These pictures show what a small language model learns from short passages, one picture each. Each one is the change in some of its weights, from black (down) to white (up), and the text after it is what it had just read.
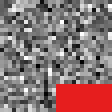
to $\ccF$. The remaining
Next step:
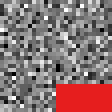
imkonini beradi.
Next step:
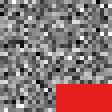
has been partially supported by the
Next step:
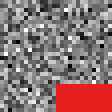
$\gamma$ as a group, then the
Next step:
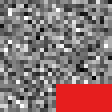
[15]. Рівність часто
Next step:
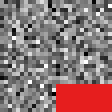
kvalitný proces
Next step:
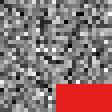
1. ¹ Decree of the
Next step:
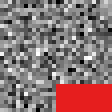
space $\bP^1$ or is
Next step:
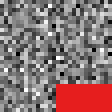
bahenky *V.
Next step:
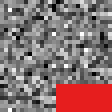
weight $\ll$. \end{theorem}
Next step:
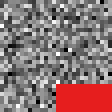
między innymi
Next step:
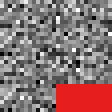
ROLE OF HBV
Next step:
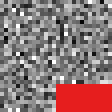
dans une structure donnée ainsi
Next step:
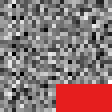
yanada takomillashtirish
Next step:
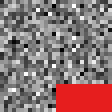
carpeta, si usted da
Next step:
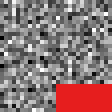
the significant advantages of this
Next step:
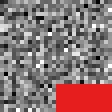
solutions in a unique way. To this
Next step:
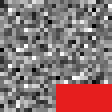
and hence $\{0\}$ is its
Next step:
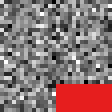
Díky němu
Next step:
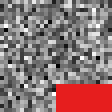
form $\zq u$ are sufficiently
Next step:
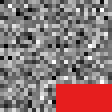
ceklis untuk memantau
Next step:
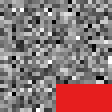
em Debate**, vol.
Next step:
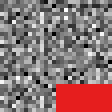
(2.5) below) to control
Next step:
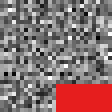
\cr &s\nearrow \ \
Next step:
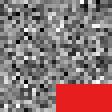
means as follows. We say that a
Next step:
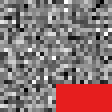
\lambda'_\tel +
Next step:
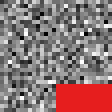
Let $A$ be a connected
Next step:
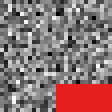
instituti, mustaqil
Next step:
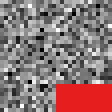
behaviors. Recall that
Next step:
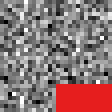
critico con le coeve
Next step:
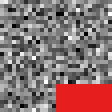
trabalho. Analisou-se
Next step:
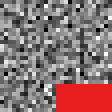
momentos que se habla de
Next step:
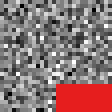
bayon yozsalar
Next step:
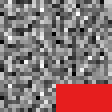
tilini mustahkamlash
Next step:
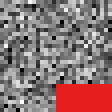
Bu proses isə
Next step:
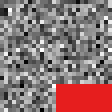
тканях разных по
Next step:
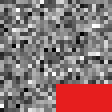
Yazarın amacı,
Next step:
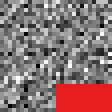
überprüft: Hypothese 1
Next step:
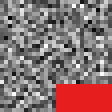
contienen varios hechos
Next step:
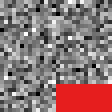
going to prove that $\mid
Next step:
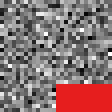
choice of $\mb{v}$ and
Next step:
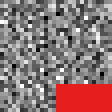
har bir millatning milliy
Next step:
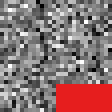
\address{1: School
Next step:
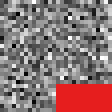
is not necessary to subject all of
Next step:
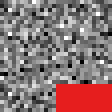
and $v^{\prime}$, respectively.
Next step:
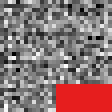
(see also \cite[Theorem
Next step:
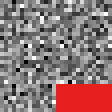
the solution is feasible or optimal
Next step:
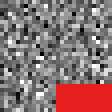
عدم الحياد
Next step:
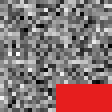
kunnen beantwoorden
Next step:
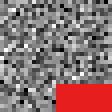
be locally weakly outermost.
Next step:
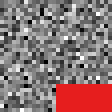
рисунка видно,
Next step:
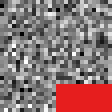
of dimension $d$, finitely generated
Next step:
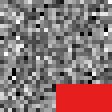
local existence of $H^0$
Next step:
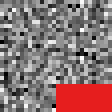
relatively compact set $V\subset
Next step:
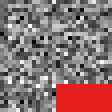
and parents. Online learning,
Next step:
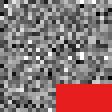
qabul qilingan "Chet
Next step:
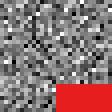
we use the D-optimality result
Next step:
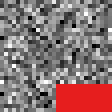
electric potential profiles at
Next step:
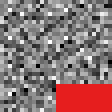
s_j, \end{align}
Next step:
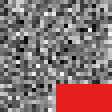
por estruturas históricas
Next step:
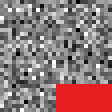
Cu, термоотжиг
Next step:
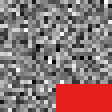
three-dimensional cubic domain
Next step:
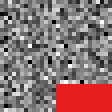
das placas solares é
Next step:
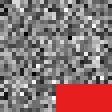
alternativa de tratamento
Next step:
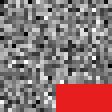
adaptive algorithms. The
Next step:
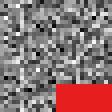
aos discentes não apenas
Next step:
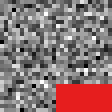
TIC se relacionaba con un
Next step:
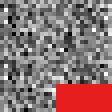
وهي: دراسة
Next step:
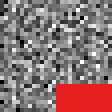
neuerdings, in immer
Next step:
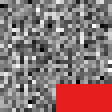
de David Kolb.
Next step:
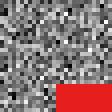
без шкоди для
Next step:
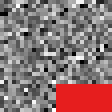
sistemática organizada
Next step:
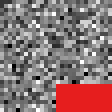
una horca, y viendo
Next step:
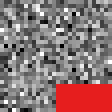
(vgl. Abb. 1 und
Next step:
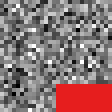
diferentes da dengue,
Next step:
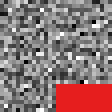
uch yoshga qadam
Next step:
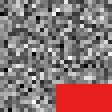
os estudantes passaram a
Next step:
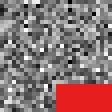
would choose different strategies, for
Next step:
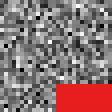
a solid theoretical foundation
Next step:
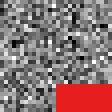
In the remainder of the paper,
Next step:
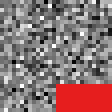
The $p$-adic norm is
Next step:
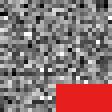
sobre essas transformações. Sua
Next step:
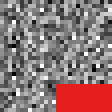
borilmoqda va
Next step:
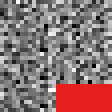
آقابخشی -
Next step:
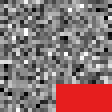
maps each variable $c_p$ to
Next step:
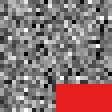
``uniformly'' ergodic
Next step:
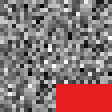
+ \phi + \sigma)
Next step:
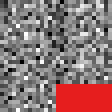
av støtte til
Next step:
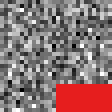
Supplier Jumlah
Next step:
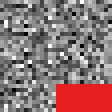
it is known that no extension exists in this
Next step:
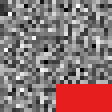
до нави обмежений
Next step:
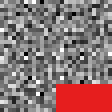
work. We remark that there is a
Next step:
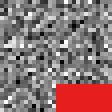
y el desarrollo de
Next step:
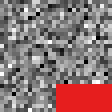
the data available) and
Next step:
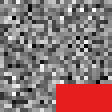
zelfstandig IC werd
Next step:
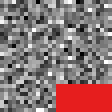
are again - of course -
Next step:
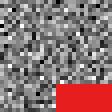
graph?, \emph{J.
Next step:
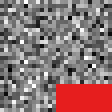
where $y_v$ is the image
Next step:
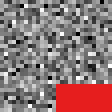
miqdorlari ko'p
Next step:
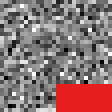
processes, and their response to
